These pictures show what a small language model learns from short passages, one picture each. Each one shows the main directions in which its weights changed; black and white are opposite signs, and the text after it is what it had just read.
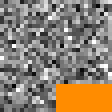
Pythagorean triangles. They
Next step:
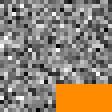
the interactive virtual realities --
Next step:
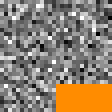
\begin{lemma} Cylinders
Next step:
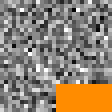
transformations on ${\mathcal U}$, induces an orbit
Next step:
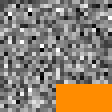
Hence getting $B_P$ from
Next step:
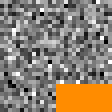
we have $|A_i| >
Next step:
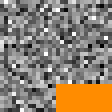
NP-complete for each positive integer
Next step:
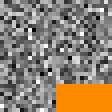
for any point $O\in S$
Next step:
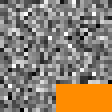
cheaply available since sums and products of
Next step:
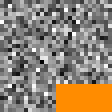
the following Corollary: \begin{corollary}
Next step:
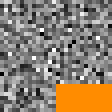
the other curves has a lower, or
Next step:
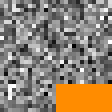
$\F_2$-espace vectoriel
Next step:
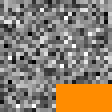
is closed in the profinite topology. We
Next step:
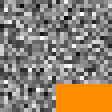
is a copy and paste of the
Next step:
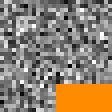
$k$. Summing up this
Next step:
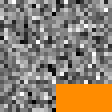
LONG. MAY
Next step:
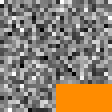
are the Christoffel symbols for
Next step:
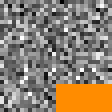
the network, which is called train connection
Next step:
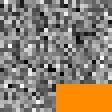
to be a sphere and give the following useful
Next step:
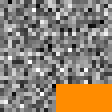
&\le& P_\omega (\exists n
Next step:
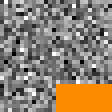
known frozen region:
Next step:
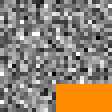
denoted with brackets the average over
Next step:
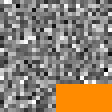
the Moore-Penrose inverse
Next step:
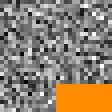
Thus let us consider a spectrally positive
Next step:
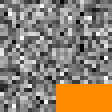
when a subset of indices is fixed.
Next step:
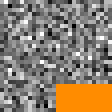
equation can be rewritten as $$
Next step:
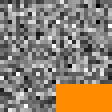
but the study of the automorphisms of irreducible holomorphic
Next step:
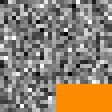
high-order finite difference method \sep fractional
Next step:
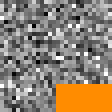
V(B) \rvert <
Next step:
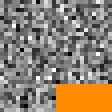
work is at least twofold:
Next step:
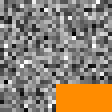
is projective, then a 1-cycle
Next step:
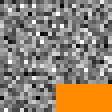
submanifolds of a semi-Riemannian
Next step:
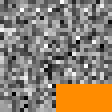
C}_{\al-2}$, which indicates a
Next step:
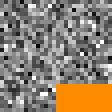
Murasugi's result
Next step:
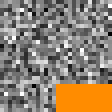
nonzero codewords of $C$. A
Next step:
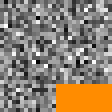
Shapiro and Alek
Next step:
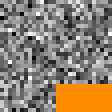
\right) \right)$, has the form
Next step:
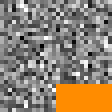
a $(p,q)$-cable space
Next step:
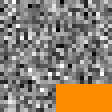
vertex of $X_{h_1,
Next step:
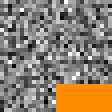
by applying Abel's theorem, or by
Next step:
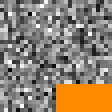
Section 3. In Section 4 we will discuss
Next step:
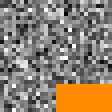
rayon $r$. Soit $I
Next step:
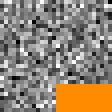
\mathbb{\Rightarrow }f=0.
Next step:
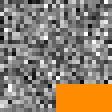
Take $N=Q$ with
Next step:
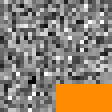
size $3^d$. One
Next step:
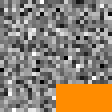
used in the basis of induction fails.
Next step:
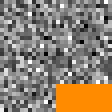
of a Poisson algebra $\mathcal{A}$
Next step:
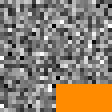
contributions of this paper are the presented
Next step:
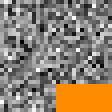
other equations are proved similarly. Part
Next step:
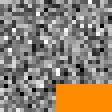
an intermediate subfield $K'$
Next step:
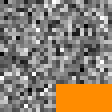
supremum over all $L^1$
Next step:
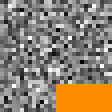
vectors into the tangential and normal parts
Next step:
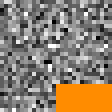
Alexander-Spanier cohomology with integer
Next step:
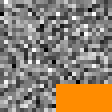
proximal regularization matrix ${\cal P}$
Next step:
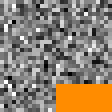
a d-polytope $P \subset
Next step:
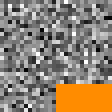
the general case $AB \neq 0$
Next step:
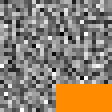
red and green curves represent,
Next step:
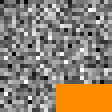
effet, pour prouver une
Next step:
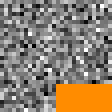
the weak limit obtained in the first step is
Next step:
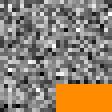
be the optimal total expected cost. Note that
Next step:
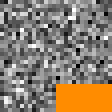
symmetric bilinear pairing \begin{equation}
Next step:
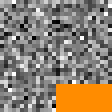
} \end{equation*}% is the
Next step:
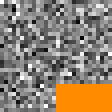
\end{eqnarray} We say that
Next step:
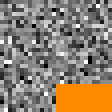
$\overline N$, and thus $\alpha
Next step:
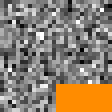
$\RR^{4}$. Using the musical
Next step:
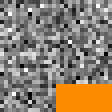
Hence we see that any Hopf surface admits a
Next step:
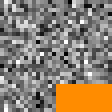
$F_s$ respectively. By Theorem
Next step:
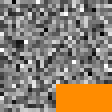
there are eight fields, as
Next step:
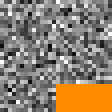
By Theorem \ref{theorem1}, we
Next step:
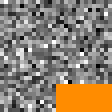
step can be solved by the sparse
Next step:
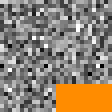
this gave an algorithm to verify the
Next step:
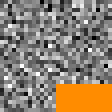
(Remark \ref{coker0}).
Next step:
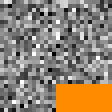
arguments, we get \begin{center}
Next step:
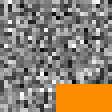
the edge~$[o, c]$ so
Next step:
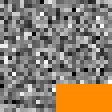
be used to identify the moduli space of constant
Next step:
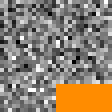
rich structure. It has turned out
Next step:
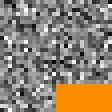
$k$-dimensional Lebsegue
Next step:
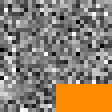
in the latter result, we had the hypothesis
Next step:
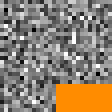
in that article was known only at this
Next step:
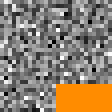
$M$, where each cell contains one of
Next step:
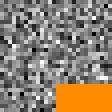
section of ${\mathcal D}(X)$, and
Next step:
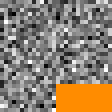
relate the new function hereby defined to
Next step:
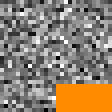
by complex conjugation. For each $n
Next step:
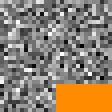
now supported in $[1,2]$, and
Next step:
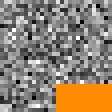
P}$ and $\tilde G_{\kappa,
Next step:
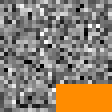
a recursion formula without a stopping rule
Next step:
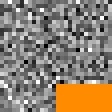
graph without isolated points, and let
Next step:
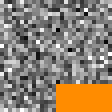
projective w.r.t.\ the natural
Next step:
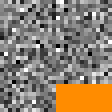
равномерно сходиться на
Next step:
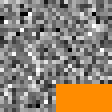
analytical solution; however, the relationships
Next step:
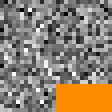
measure preserving map from $[0,1]$
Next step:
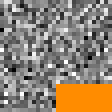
$N$) subsequences such that each subsequence
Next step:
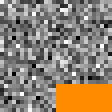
Proof of Theorem \ref{main}, such
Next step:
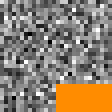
nonlinear system dynamics are considered to their full
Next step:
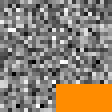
of Mathematical Analysis and Applications,
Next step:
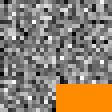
least up to and including terms of
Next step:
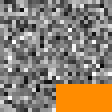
by $M$. Note that with this interpretation
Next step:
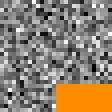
ixu}\ dx$$ Furthermore,
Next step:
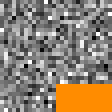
(\mathcal{T} \otimes
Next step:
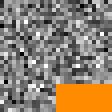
e]$ is in $\fSgx
